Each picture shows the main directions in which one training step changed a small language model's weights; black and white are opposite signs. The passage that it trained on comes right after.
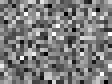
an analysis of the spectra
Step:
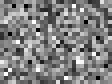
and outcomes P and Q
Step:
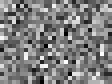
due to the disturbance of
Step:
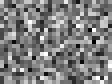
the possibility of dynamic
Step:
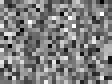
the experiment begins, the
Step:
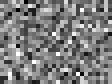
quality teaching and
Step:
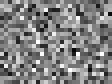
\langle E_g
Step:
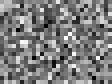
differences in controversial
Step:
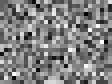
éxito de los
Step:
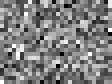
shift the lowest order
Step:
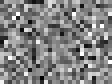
of the discussion, in
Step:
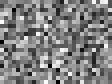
reported that females
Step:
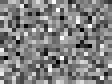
бізнес як
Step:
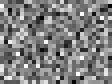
adsorbent were
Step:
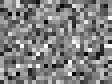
If the total number of
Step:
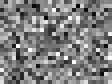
of the flavon
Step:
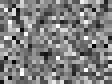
the first overtones. This
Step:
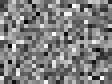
with widely used quantum
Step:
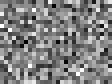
MIT press}.
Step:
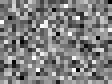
mm/sec. The
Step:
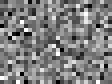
to uncertainty and there
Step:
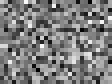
determine that the sole
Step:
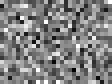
we note that CDF
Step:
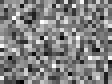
what he lacks.
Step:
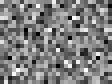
they do not reflect the
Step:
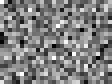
side at which the intensity
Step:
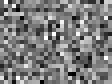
resolution, intercultural
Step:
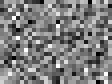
of this study is to:
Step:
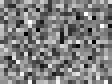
the possible excitations
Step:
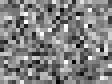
strategies (S1
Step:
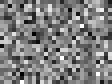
has been investigated in order
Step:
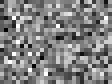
which is the radius of
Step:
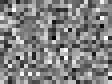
manajemen absensi
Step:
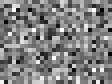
mudança para o
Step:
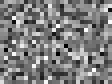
is more likely that it will
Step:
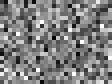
$\log k$ values
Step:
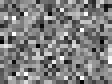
had an experience of
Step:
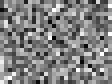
enhanced growth
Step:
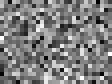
St. Publius
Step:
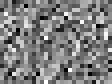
heterogeneity from the
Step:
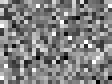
ou aumentar a
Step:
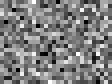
care center in south
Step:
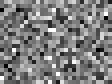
LLRM Medical
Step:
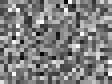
$V$ computed with two
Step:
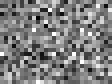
patients with Bony
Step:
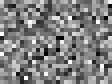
the application. The results of
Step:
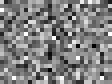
of n on p devices should
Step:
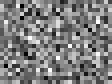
provoke earlier
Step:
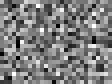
these processes. In light
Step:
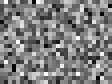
atoms are central for
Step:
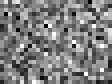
что для
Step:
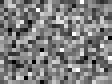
the magnetic field is
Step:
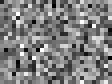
threshold value of
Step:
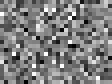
of 174 neonates
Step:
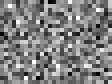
Results} The system was
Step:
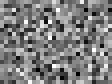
encounter electrons in
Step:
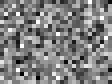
in Fig. 3. These
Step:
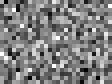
jaar daarop
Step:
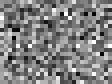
Sr .no.
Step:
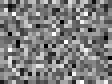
hinder the development of
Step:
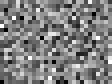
buzzer is activated
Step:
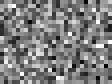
the four vegetation
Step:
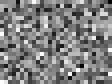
ko‘ra turizm
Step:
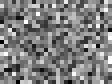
largely covalent.
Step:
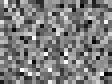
= 1$) gives the
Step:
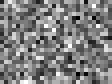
occur out of which
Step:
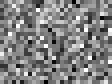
addition $\sigma(x)=
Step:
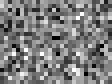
continuaban el
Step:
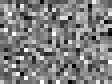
du personnel
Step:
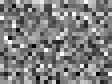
respectively. After
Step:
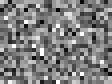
any truncation scheme
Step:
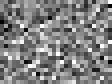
Biol. Chem.
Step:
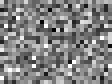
has shown its worth for
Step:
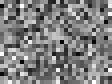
general not Hermitian.
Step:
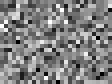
bu müzenin
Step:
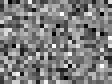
Tipo de teste
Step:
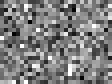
and a comparison with other
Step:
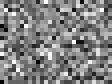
air-mass dependence
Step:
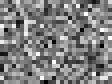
shows the $3-4$
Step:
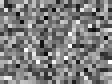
seen from the center of
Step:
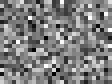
in public and indoor
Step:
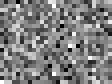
qarab ularni
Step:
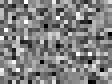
as pre-test from three
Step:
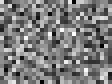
provisions relating to
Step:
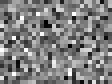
wavefunctions has time
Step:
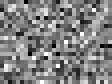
the force-free
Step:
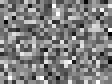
study's retrospective
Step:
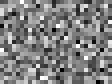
activities as opposed to
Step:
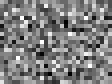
architecture is a
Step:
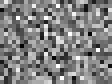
T. Dittrich,
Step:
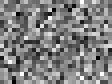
Dealing with risk
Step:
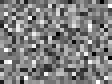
graphs that lead to
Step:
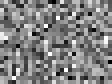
у Молдові,
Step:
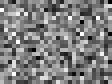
by a factor of about
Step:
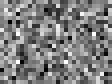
equalizer showing the
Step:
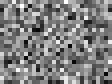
no sistema”.
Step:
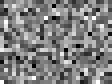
provide a basis for the
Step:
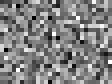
people participated in the
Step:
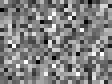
of nitrates in
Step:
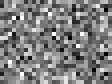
frequency of the signal and
